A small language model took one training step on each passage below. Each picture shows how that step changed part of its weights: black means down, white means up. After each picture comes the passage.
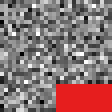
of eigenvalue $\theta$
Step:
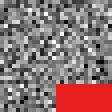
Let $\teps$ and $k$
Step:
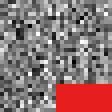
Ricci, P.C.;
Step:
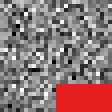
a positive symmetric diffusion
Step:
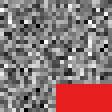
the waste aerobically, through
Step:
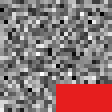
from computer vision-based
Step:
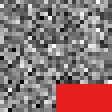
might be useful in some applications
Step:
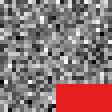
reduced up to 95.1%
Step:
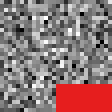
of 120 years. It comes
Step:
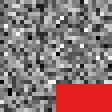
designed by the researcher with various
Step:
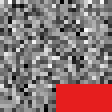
centrifugal speed
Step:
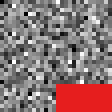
reality and immersion applications.
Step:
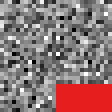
political impact:**
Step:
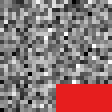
difference between the happiness of
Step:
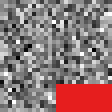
target shall be selected after
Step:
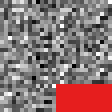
their communities (Reading
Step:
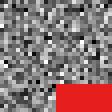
\subseteq E[x]$ for some
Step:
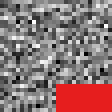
interest in revisiting the
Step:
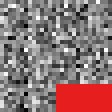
traumatic stress,
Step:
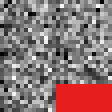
like invariance of some
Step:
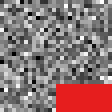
nil(R)$. Then for any
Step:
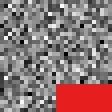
on $V\otimes V$ by
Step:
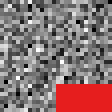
less to discuss. This
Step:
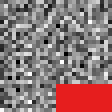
\left\| f\right\|
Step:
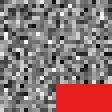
A \emph{harmonic
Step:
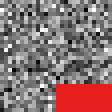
and $\langle \mu, \sigma,
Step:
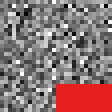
periodontitis. Thus, the
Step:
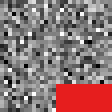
in some aspects of abelian
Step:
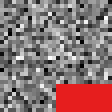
of Lemma \ref{vrlemma}
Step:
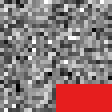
wound healing failure.
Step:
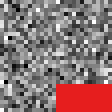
case. Capacity development is
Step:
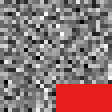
other studies where more parents
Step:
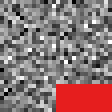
basis if there exist reduction paths
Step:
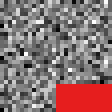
way considered as being embedded into
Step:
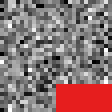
is used to refer to this
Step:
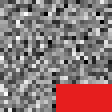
$N$-pointed genus
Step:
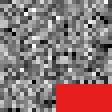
is a minimal upper
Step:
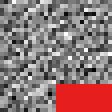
a completely different approach using now a
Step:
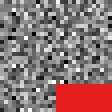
$T_q$ by the vectors
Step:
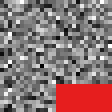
such as checkpointing only
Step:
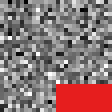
wear with easy care
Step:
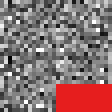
use among different genders have been
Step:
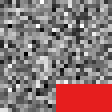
Any three octonions
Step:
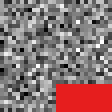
are ranked based on what the
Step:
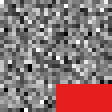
map exhibits uniform distribution
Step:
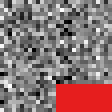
for the creation of the "new
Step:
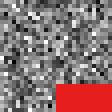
Liability* blocking of
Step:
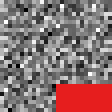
0. \end{eqnarray} This
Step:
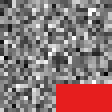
conformal and anticonformal
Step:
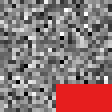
energy of a single AQI is
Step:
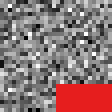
interface and semantics across
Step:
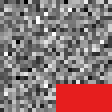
their study with another similar study.
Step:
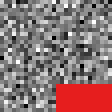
70% humidity
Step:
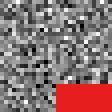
value that they bring to learning
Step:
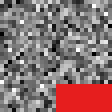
Complications arise in these simple
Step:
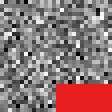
study period. The database
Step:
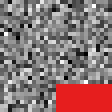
SV boundaries. This leads
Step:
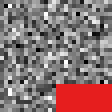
works for constructing monster
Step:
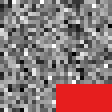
Department of Oral
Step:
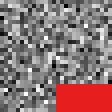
For an operator $T$ on
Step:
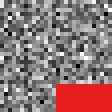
generated submodule of $M$
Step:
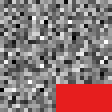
of SEM images. The
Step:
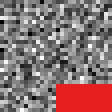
which \be \nu >0 \quad
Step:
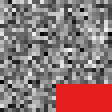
to the poor. This shows rural
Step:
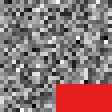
are 1- form symmetry.
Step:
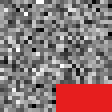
the training folder containing
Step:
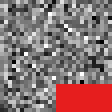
\] where he has shown that the
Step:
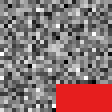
United Nations General
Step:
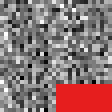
education institutions, and
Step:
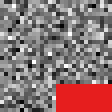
dimension equals indeed the given values for
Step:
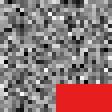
Project-based learning,
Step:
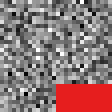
quality was already high for
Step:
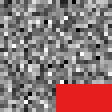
$\delta_3$ can be made
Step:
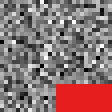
of Spinosad against
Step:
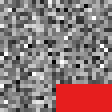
broadest concept and
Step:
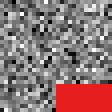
mean age at surgery was
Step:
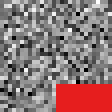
be a holomorphic function, where
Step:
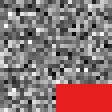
from noisy observations of the
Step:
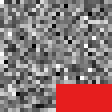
$b$. Clearly,
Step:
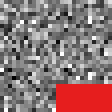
inform the driver of their
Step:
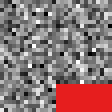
is immediate that $f -
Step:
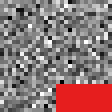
ectopic pregnancy
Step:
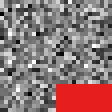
or urban center with a
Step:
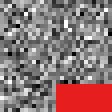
a unique linear isometry
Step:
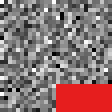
Policy and Practice
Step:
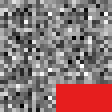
for, and objectives of, the
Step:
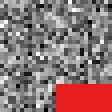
sterling deposits
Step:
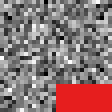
$\mathcal{GP} \left(
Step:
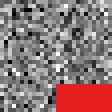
Creamy, round,
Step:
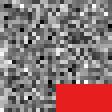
PACKAGE N:
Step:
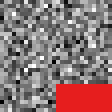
a brief background to
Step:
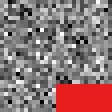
greenhouse gases,
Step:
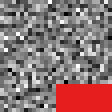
we think of the natural
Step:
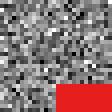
antibacterial activity,
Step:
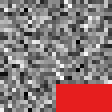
third years of the
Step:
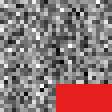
the numerical solution of second order
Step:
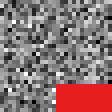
are other trends that can be
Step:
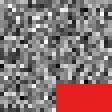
more important than examining the
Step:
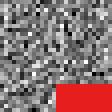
isolated vertex; \item there
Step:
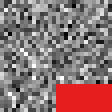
in various samples is important for
